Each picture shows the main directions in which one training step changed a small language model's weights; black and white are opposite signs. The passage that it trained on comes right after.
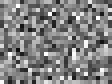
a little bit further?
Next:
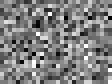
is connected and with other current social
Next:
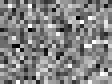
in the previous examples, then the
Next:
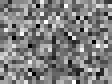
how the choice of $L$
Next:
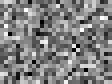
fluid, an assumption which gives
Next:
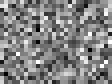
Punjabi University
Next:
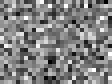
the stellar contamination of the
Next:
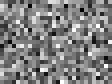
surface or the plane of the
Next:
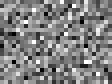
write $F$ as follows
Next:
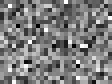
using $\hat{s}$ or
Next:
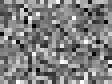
de mantenerse en un
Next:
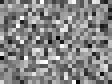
\frac{\partial u}{\partial
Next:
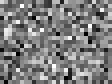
de entrega de paquetes
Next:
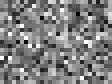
calculations without thermal smearing
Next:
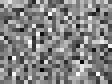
MIXED ON
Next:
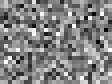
lordi (ossia tra
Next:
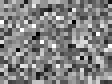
varying coefficient. The discrete problem on
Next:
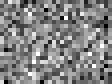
and Spectral Theory,
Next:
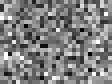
drama, hukmdor
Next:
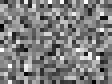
the absorbing transition from
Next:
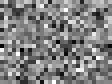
sustainably. EEA
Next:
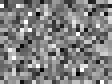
back redundant variables was
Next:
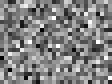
\noindent {\bf Proof of Theorem
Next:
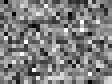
el Gobierno y los
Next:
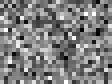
of polynomial growth in $\tau$
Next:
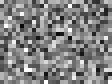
has a length of 12\,mm
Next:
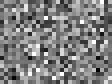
SIM faqat amaliy
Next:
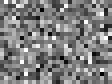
clear in the asymptotically hard
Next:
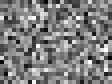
de saúde que prestam
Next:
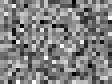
mafaatlarini milliy
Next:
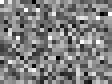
a network without partitioning being used
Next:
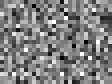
Xalqaro turizm
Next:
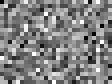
-3 respectively. Section 5 is
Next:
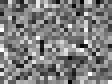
that $\vphi^o$
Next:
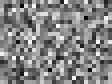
calculations and those for the full
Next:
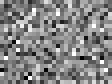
and motor speed.
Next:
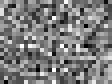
denoted) $$\gamma :
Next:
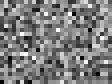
do not get the single condition
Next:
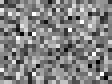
April and May
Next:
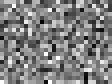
branching fractions for the
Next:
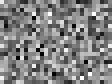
1 year-olds in the
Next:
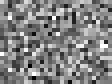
time, some works are also
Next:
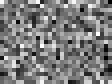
falleciendo a las
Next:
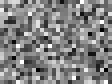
all organs and structures and
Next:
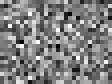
also introduce the superspace coordinates
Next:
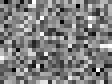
Par SOCIAL AND
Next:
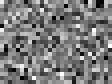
\textit{Geometry} method
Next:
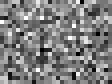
about a factor of 1.5
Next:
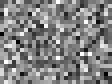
tachyons, we can
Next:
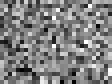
the parameter $\alpha$. The reduced
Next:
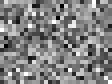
chiqilayotgan jarayonning
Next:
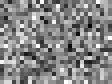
relación entre las dimensiones que
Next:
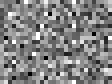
I also would like to thank
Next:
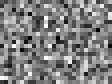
xy plane), and the chemical
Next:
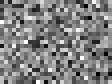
internal region as expected. Due
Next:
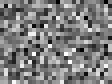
which remains in order to evaluate
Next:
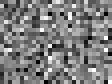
as a function of the Ru
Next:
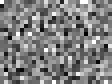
D}^*$. Moreover, the second
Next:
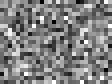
(dashed line). These quantities are
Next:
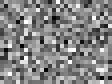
oferă un cadru
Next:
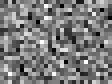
du royaume à
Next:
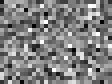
las fusayolas no
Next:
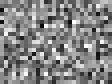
$(n-1)$-dimensional subspace
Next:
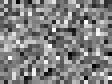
masalah pada siklus II
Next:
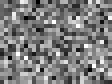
dan Kelautan
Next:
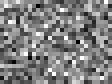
ayollarda homilador
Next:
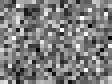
obtained from two boundary conditions at the
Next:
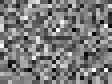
of Mathematics, Institute of Applied
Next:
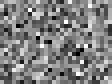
\section{Model for a
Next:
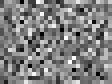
three-dimensional instabilities are
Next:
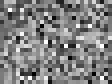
student's first submission
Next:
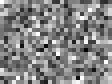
второй частью
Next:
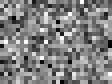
found none. Except for
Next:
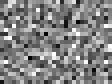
reliable than that from the
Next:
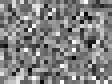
постріл; у
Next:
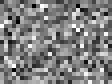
leads to the following error evolutionary
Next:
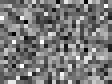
by sequences of positive integers in
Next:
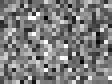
of coded symbologies
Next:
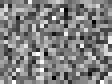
which their equilibrium properties depart from
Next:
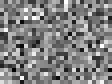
applied filter; the data within the
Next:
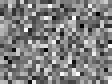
the contribution which is even under the
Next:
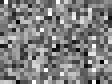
{\bf Semileptonic
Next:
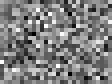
(more details can be found
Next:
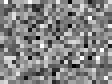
assume that $J$ is a
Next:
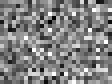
atom as constituents is yet
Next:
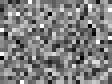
paper were carried out by the
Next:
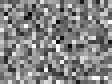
complete Bernstein functions and
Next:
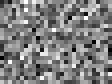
gives an accurate prediction of the
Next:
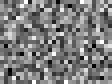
recent literature has aimed to
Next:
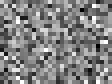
of the data correlations for a large
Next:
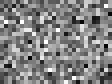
of clusters above some mass threshold
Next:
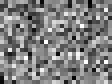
\ee Using the fact that
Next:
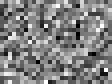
entanglement, which sets computational
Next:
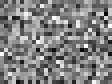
The function $h_G$
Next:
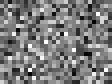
\bibitem[Curtis and
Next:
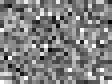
\begin{eqnarray} %
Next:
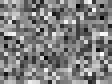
biror-bir aylana
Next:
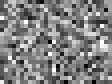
between 10 and 20\%, while
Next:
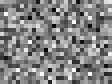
shock has a substantial
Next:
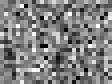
star is pointing away or
